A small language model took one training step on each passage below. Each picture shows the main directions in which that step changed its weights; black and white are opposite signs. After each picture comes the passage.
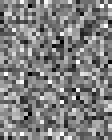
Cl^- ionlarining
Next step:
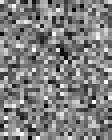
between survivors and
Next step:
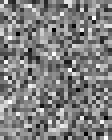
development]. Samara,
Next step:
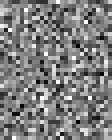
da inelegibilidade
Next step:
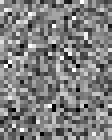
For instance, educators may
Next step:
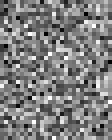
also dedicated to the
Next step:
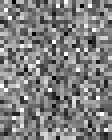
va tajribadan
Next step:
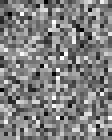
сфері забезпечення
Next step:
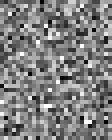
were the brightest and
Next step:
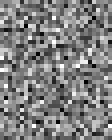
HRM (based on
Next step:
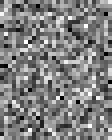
nematic 7CB
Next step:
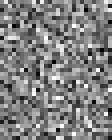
general y el referente a
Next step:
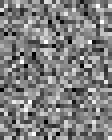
started after 1 year of
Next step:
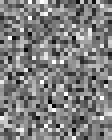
n < \omega}
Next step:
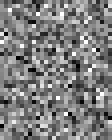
391$ whereas the
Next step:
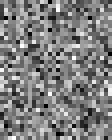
Supervision P : Project
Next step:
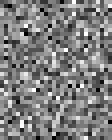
признаёт в себе
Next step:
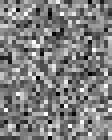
obratiti za
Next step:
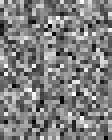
correlation. A p-value
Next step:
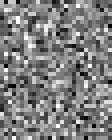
and case study methods. By
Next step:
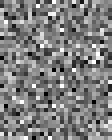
tomonidan O'zbekistonda
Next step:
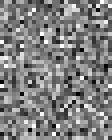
an evolution of these
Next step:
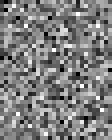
SELLIN V.,
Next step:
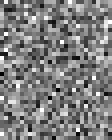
Finally, at the community
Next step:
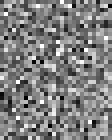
to local contexts, it
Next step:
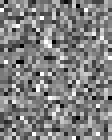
yerda ba'zi
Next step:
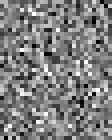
validó la aplicación
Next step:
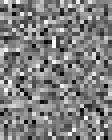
a pair of black and
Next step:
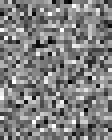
Forensic Experts in
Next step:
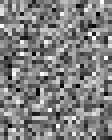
a conversation going
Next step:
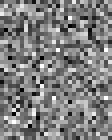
(82%) entre los
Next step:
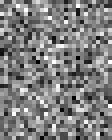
thin films,
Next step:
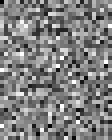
framework to communicate responsible
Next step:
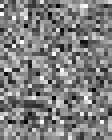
38 field-verified
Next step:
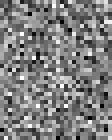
is consumed by both the
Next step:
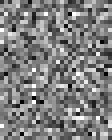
improvements in this
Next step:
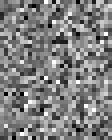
to be an independent risk factor
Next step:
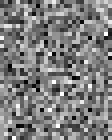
and morphological measurements and
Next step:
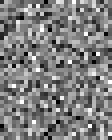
expectativas dos servidores
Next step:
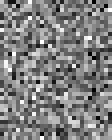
Consulting Center,
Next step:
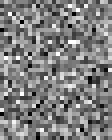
Special Issue of
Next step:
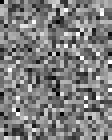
child's emotion and
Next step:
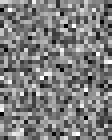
payoff of players
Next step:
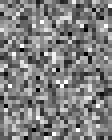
de transformar seus contextos
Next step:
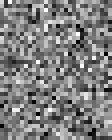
It can be seen that the
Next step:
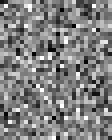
multi-attribute group
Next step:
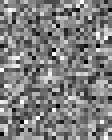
the adoption of new
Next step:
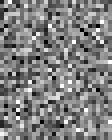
от несчастных
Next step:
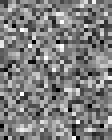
does not bear any
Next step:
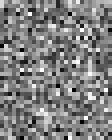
lui Hippler
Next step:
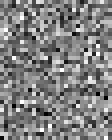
or impose what he
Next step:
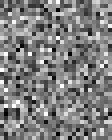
language models and generative
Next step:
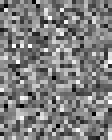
ta‘lim tizimida
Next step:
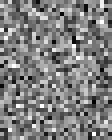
one leg. Ask the
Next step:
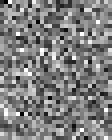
kuchli obraz = yuqori
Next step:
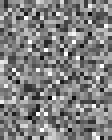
на душу
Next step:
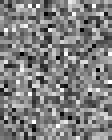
между повышенной
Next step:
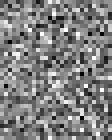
trans. Ernest
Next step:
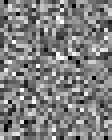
This is due to lack of
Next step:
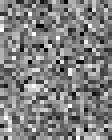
Assistant Professor, Department
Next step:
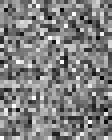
этот вензель
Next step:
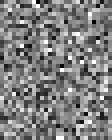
plant interfaces. In
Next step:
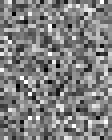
termination scheme involves
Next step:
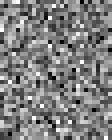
strength President Ho
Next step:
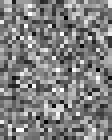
soniya vaqt
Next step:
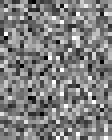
+ \lambda_3
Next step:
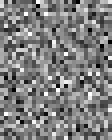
comes from outside the
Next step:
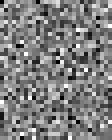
higher education institutions of Ukraine
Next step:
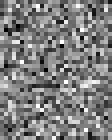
a vocation, a
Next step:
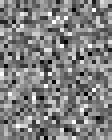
occurrence. Deformation
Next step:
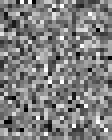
тоғли ва тоғ
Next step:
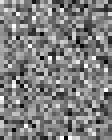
son aptitude aux conditions
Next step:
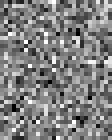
it has been observed that in
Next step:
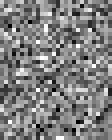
Russian legislation.
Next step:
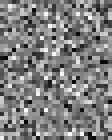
affect their frequency of fast
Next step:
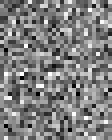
to normal placentae
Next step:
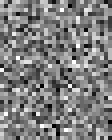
Abstract: This article
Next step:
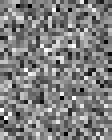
Lemma 2.5
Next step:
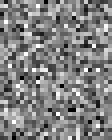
2020 Research and innovation programme
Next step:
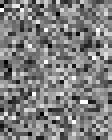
reactions, affecting the
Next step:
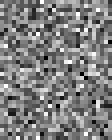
or absorbed using the
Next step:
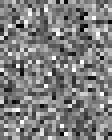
schedules and activities that
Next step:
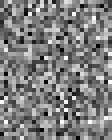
because the child with ASD
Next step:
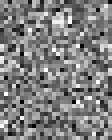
obstacles in existing higher
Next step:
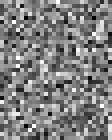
Traditional nomad,
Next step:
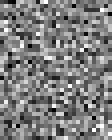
Clinical studies have shown
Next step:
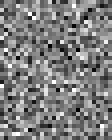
Coordinators have to
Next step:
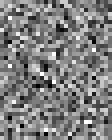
is a novel exploration that
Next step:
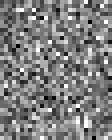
has validated an extra
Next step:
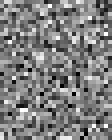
the uterus, from
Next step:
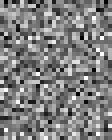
Yuqoridagi usullardan
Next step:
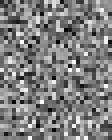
and edges), while
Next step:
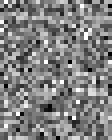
questionnaires for system usability
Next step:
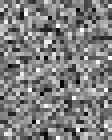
mentioned setting.
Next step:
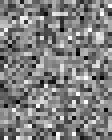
spatial production, collaboration and
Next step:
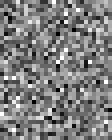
by the researchers and then
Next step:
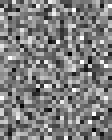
qodir ekanligini
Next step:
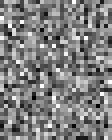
consequência, a crítica
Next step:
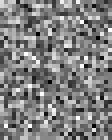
and end tag of all
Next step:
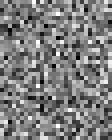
y el ingenio.
